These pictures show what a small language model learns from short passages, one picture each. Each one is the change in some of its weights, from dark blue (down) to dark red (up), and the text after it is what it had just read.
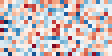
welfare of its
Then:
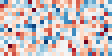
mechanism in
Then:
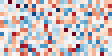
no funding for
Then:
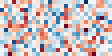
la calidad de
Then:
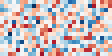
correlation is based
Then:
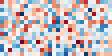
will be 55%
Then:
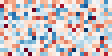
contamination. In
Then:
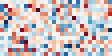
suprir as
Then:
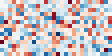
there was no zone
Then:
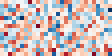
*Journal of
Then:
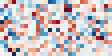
Figure 7.
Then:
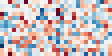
it appeared
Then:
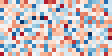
diagnosis and
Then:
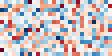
or adding the
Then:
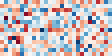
har birida
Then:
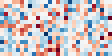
Study was
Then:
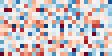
Lehrern in der
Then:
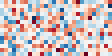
voltage which will
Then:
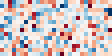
paid for as
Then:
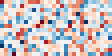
means that the
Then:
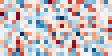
which appear
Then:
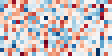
to the central
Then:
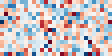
extended durations
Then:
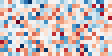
slow the
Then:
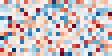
engineers to
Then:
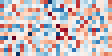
and older adults
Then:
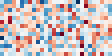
par la crise et
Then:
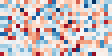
engineering at
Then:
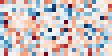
that embraces
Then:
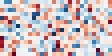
limit the choice
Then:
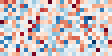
the viscous
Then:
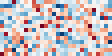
comprendere la
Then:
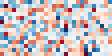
bone health while
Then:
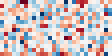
leurs mises
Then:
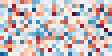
t^* от
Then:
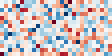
optimize performance of
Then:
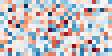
під час
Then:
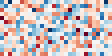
diversos atores
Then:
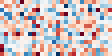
of Science of
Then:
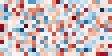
and this can be
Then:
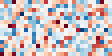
it claims
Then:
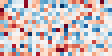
Paulo da
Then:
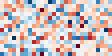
gaps on
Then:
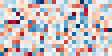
disturbed motion
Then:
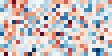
to cite if
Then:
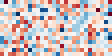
teams that
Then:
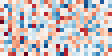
as relações que
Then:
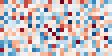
disease: is
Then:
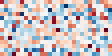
study area is
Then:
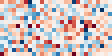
wanted to
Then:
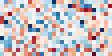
reliability of the
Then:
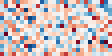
literature the
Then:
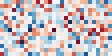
abordare este
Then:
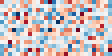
used routinely
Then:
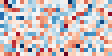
"Fluency and
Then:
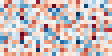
Statement of
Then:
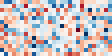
evidenció que
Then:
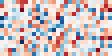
selected as
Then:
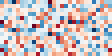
um texto
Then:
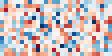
level equivalent
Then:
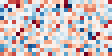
the Economic and
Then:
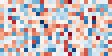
other constraints
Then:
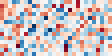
and dog's
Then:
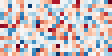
It is about the
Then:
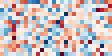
related to a
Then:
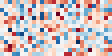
permis de
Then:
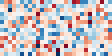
флагов на
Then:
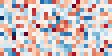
theoretical and
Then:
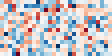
от области
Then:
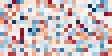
resistance and
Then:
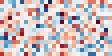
and a tourist
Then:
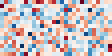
Hazard waste
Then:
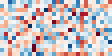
traduire la
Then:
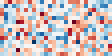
optical direct
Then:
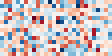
periferia do
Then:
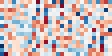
focuses on
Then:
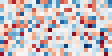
then the multiplier
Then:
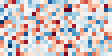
Figure 3 presents
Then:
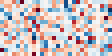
of Ukraine
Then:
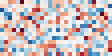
of the indicators
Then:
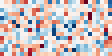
each WP leader
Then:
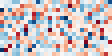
3 Temp
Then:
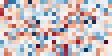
values above
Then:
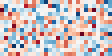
secondo la
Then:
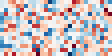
levels? 3.
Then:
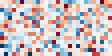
of 10 will be
